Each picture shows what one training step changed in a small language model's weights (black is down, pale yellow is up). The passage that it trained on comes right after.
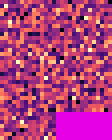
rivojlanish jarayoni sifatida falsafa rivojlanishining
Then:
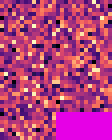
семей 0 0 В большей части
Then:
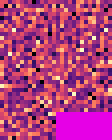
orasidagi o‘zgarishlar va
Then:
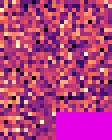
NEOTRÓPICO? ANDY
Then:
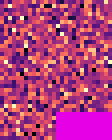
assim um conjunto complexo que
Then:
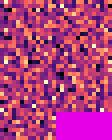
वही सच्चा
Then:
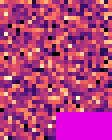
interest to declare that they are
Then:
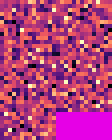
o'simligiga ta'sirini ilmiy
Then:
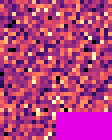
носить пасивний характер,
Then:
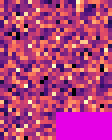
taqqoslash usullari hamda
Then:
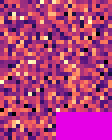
chastota diapazonida
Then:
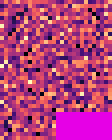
poteva che apparire proprio in
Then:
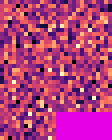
предыдущие годы,
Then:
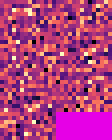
fluido de folhas, o que nos
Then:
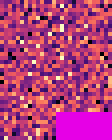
en el bienestar de otros y del
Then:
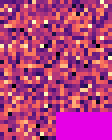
üstünlük verilməsi
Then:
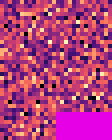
der Schauspieler eine vorher
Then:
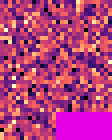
ta’lim tizimini boshqarishda imitatsion
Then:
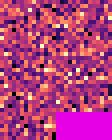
– Режим доступа:
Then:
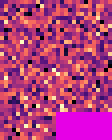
қайтиб келган ва сендан
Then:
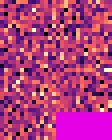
yordam beradi. Qizig'i
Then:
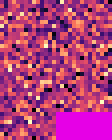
кн.: Фразеология в
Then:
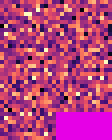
te plantaron te vi crecer en mi
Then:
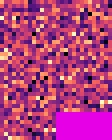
тезисы докладов и
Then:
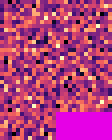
в одній області, увага
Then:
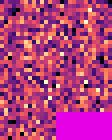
para la conservación de un pequeño
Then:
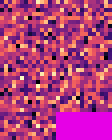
друг другу — устроены
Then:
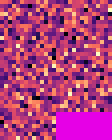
chiqishi va barcha fanlar o'quv va
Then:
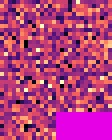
Tahun 2024 Tentang Pedoman
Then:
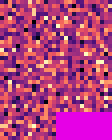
Contribution Statement: NIL.
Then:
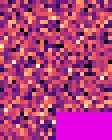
испарение, конденсация,
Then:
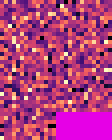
suas potencialidades para transformar o ensino. Os
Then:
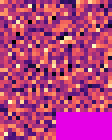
innovatsiyalar va raqamli texnologiyalar
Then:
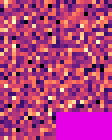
функцій головного мозку.
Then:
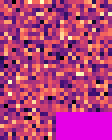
strength* como a propriedade
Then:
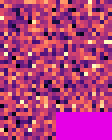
en las radiografías. Ambos
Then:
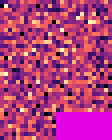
متن آن‌ها، به
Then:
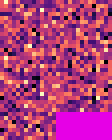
ihm bei der Lösung des
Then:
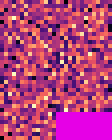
que no cambian de parecer y cuyo
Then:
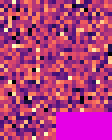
asar davomida o'zi aniqlik
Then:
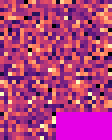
yashirin berilishi anglab
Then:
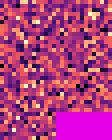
merosini, ijtimoiy-siyosiy
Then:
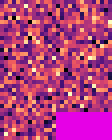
підготовки майбутніх
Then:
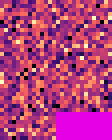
researcher Ural federal agrarian
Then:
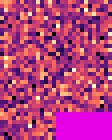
that may be a factor in depression in
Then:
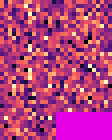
- PhD Page Maker |
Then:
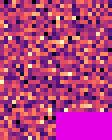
and Apparel: Processing,
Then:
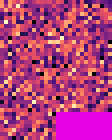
интересов. О проблеме дефицита
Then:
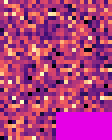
داده می‌شوند.
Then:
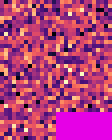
específico para la gramática, se
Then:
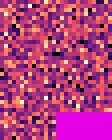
con el grupo control, lo cual resultó
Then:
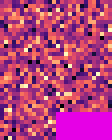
— intonatsion harakatchanlik,
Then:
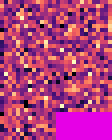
NIHSS, индексу
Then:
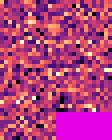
Weizenmehl. (S.
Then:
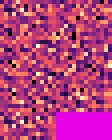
qonunlar va qonunosti
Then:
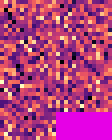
manière équitable et transparente
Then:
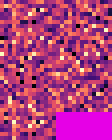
3 : Les déplacements des
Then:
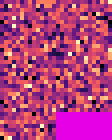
повышению и переподготовки
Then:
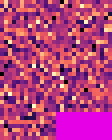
O ₃ ·SiO
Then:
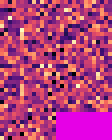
se observó mejoría de la
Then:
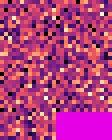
réactiver l'imaginaire
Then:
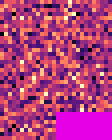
um fechamento mais rápido das
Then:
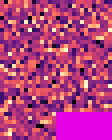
Sopran und Bass gemeinsam
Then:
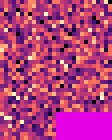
demostrar si un aprendizaje utilizando
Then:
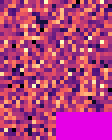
und nicht selbst überlegt,
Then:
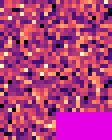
Perez Pinaro'nun
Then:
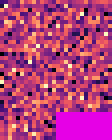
حلقة الوصل بين
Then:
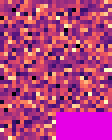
do Estado de Minas Gerais. 2020.
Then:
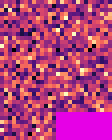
in Sir 3,24 ms A
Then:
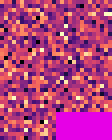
clubes ou por seleções.
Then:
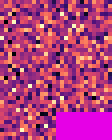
g'o'za chigitlarining unib
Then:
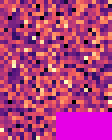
Нәтижесінде жобалар
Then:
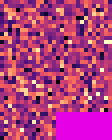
asosiy kuch hisoblanadi. Davlatning
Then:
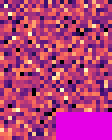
finalizando, com as considerações pertinentes
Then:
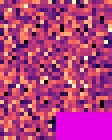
FUTURE PRIMARY
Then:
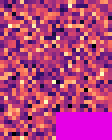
ini yaitu : H₂ =
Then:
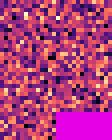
криминоген мотивацияни
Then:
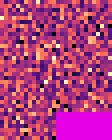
що склалася у певний
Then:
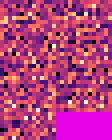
mantenido a lo largo de los
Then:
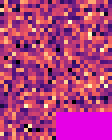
qizi Buxoro innovatsiyalar universiteti
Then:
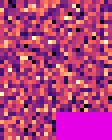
digital economy / Yu.N.
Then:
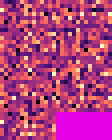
yaitu penelitian yang digunakan untuk
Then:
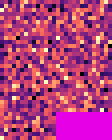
oddiy xalqning nazarda
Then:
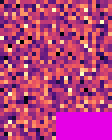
foi uma delas tendo como componentes
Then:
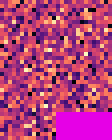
Counterfeit Products-An
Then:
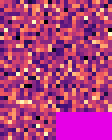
qishki kamayishi mahalliy
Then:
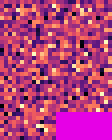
Kewirausahaan Disusun
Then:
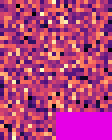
TAHLILI © Axmedova
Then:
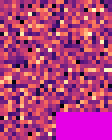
sostenible. Un análisis de la
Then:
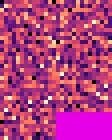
Organization (2023). *Child
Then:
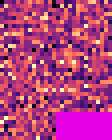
la Memoria Ex CCDTyE
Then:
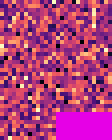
desproporcionalmente altos, hay falta
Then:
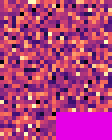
bo'lib, ushbu konventsiya
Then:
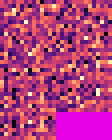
de Iluminação I e II do
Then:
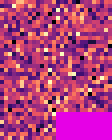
frágil de salud, pobre
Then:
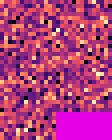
мы пришли к выводу, что
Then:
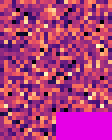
улуши куйидагича
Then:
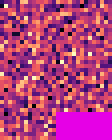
pacientes na UTI, mas não foi
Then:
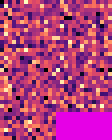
tempo considerado para a execução da
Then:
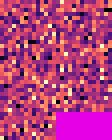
заняттях імітують
